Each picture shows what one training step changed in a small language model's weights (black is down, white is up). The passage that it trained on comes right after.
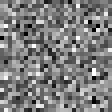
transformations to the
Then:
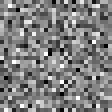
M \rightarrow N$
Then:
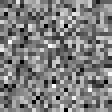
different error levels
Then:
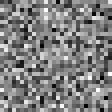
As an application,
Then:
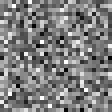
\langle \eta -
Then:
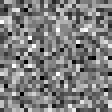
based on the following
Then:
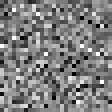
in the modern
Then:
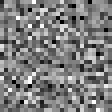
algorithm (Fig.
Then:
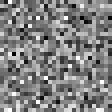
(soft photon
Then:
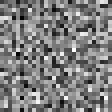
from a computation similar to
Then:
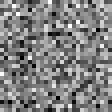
upper boundary of bin
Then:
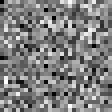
substrates were
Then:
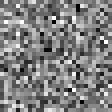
of the Schwarz
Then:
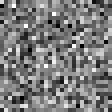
benchmark values
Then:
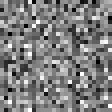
yields that our integral
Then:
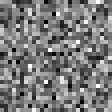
from \astar.
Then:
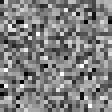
structure are being studied:
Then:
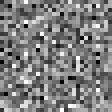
implementable when the
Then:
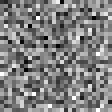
the answer is
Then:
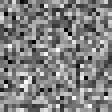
position, indicating that
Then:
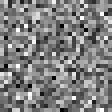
version of Section 1.
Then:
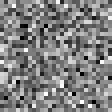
under an angle of
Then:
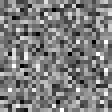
interference in a
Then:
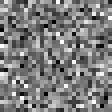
and an edge in
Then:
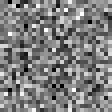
two atoms at a
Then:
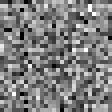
precision in less time
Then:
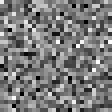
on sales due
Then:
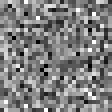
preparation via the
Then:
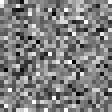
of spin-orbit
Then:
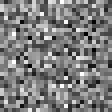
cotype 2
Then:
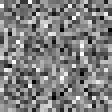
\log \Delta$
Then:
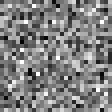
is a set of
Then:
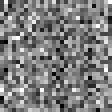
perturbative methods
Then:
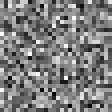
plot (a)
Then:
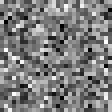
perimeter has a
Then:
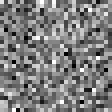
catches an
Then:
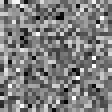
$F$ has characteristic
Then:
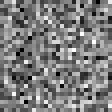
used in computations.
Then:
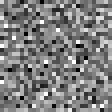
symmetries of the two
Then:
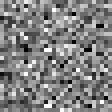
5pt \noindent
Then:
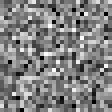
but inspired by
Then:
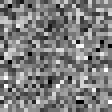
least with the functors
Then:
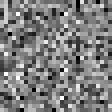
if $\si$ is
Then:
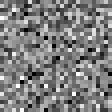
the target network must be
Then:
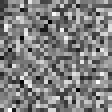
Positive) &
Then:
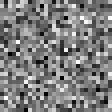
(a). This follows
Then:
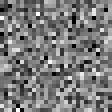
scheme $(DL)$,
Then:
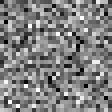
of both fundamental solutions
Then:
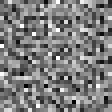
abelian group
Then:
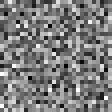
denote any of the characteristic
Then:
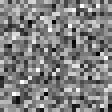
acquired using
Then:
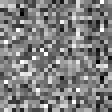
SM is not the
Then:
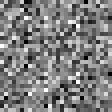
the main reasons
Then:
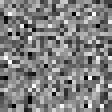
functions can be computed more
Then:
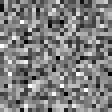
the emergence of
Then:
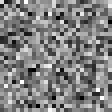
which were described above,
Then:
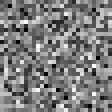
when $t$
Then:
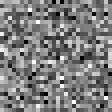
its characteristic polynomial is
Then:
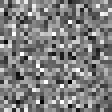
Frenkel and
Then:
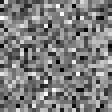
and the numerical solution of
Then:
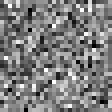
sections. It
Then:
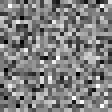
of a group of
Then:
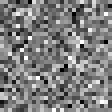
differential expression. Thus,
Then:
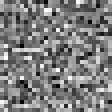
a commutative
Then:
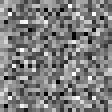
\neq m}
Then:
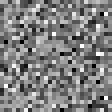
Fig. S1 of
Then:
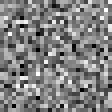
over a wide range
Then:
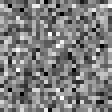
and $A$ be
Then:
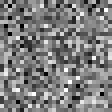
product of $\lambda$
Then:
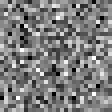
$n$ are
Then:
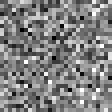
critical for operation of
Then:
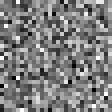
memory and
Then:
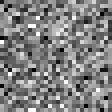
As before, we may
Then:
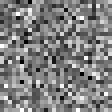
the parameter differences.
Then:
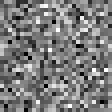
algebras. Then the induced
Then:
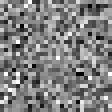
reason prove the next
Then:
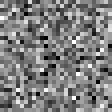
the probability is denoted by
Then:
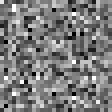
nominal orbital
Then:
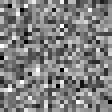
the CNN and the
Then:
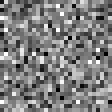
and the specific heat
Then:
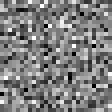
gratitude to the
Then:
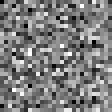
setup (top
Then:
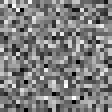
softmax activation
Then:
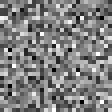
for the quotient
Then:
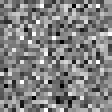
and Nelson,
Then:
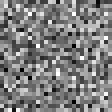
set consisted of
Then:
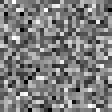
emission of electrons stops
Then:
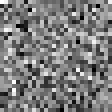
For comparative
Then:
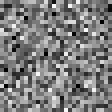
of dark matter
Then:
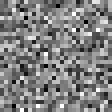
are complex, in the
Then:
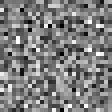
to 3. All
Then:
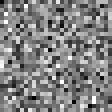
In this context,
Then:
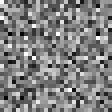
of this spectrum is that
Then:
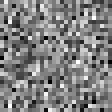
may occur dynamically and
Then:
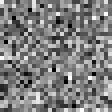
wavelength corresponding to
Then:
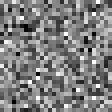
decentralized approach
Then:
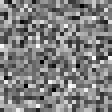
to distinguish three
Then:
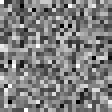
to their Base
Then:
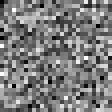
being the involved energy
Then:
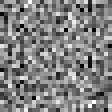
selected a total of
